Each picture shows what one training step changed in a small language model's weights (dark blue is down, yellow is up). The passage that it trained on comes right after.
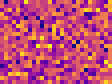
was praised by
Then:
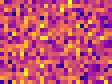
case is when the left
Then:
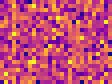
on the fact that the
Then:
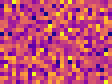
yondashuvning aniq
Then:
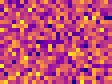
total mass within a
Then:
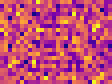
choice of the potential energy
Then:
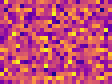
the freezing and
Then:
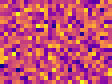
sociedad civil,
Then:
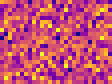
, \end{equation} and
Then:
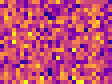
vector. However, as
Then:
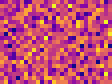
for classification using
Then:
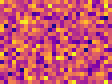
wet and warm
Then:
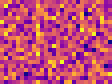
La Serena,
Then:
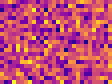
or decompressing
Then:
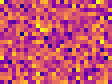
asosiy maqsad
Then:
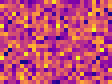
Cogn Sci" and
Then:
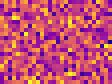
properly kept by
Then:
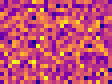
motivated by the fact
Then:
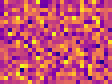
distribute reprints for
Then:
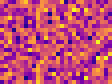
ilan edilmesi
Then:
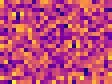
é encorajada a
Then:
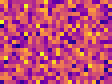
9. Ta’lim
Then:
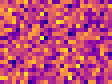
fewer stars than the
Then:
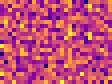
in the initial phase of the
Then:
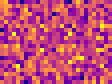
the global mode
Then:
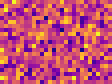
– Version 2.0
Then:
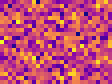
nous supposons que le
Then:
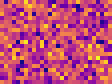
деліктів у
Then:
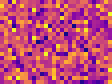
de disponibilidade
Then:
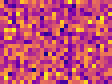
de assessorias em
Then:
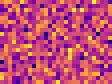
Accordingly, we
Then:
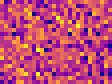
of rotation can be.
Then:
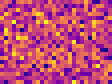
la materialele
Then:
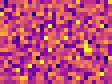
compute therapist's
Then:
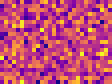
with attribute equal to
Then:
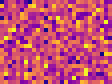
for the large interaction region
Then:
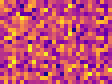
the system dynamics, the
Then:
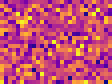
characteristic curve for model
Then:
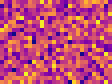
$y_k$ is set
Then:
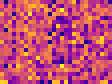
века. Тем
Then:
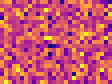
для розробки
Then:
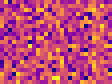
IIB R-R
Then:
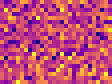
va retsidivlarning
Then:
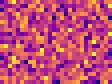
side of the reference
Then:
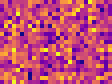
the same logic used in
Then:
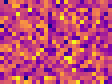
date, there have been
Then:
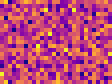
que o Bitcoin
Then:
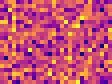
denote the representation of that
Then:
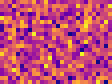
in the model), it means
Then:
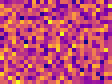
ways to detect
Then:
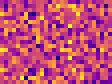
Repeaters of a
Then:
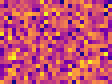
время как
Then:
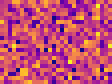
singari mehnat
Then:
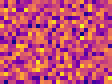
size. The mass size
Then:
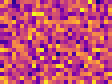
an essential role in
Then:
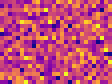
sequences with improved
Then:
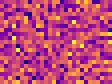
de ações relacionadas com
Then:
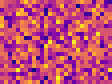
originais. O que
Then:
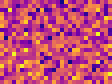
foam against the
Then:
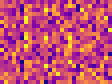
this section we consider the
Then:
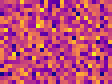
frame, which can be
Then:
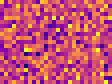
orqali tuproq
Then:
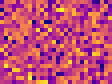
ces conditions, il
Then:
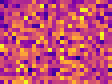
for long runtime.
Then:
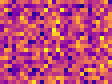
rapidity distributions
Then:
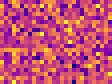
visão tornam a
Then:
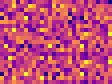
We assume the special
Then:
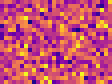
scale factors in matter
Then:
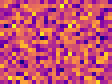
los cambios en los
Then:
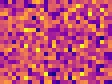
investigated variables
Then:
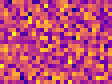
the momentum-space
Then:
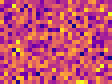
amplitudes in
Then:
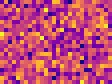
N -mixture models.
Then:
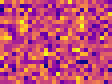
and related problems
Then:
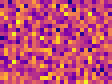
the $3$-dimensional
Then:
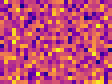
However, string theory
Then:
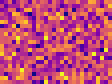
provide a certain
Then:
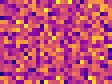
12. Dubey
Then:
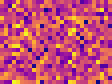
damit der andere
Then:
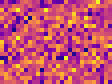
Acesso em: 16
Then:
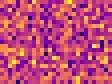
be used, but the number of
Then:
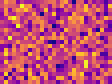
quickly reaches
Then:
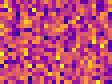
pertinent SD equation
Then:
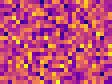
de la Educación
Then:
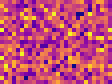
with the homogeneity
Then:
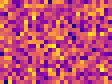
\item A valid EP
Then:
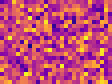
low-energy modes
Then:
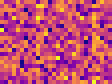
darslikdan xato va
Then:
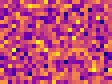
sau cantinele
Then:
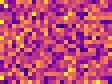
Assim, além da
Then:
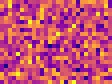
worden expliciet
